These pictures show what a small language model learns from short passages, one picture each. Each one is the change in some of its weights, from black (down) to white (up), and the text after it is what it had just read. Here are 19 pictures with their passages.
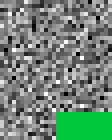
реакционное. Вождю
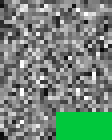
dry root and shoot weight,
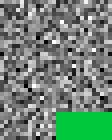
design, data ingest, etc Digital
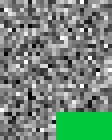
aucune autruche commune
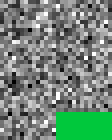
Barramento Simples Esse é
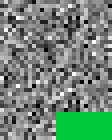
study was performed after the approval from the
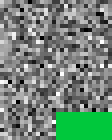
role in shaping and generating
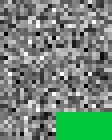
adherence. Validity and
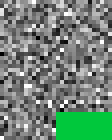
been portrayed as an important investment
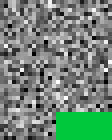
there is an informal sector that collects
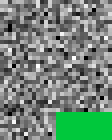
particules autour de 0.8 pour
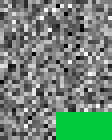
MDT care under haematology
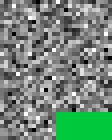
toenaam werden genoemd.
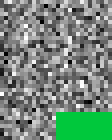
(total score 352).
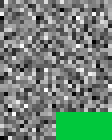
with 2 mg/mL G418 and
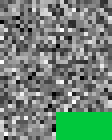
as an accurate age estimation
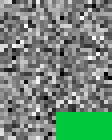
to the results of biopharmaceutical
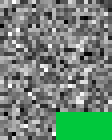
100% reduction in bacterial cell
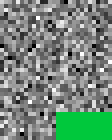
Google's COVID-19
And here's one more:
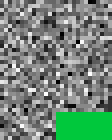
that is not produced. The normative
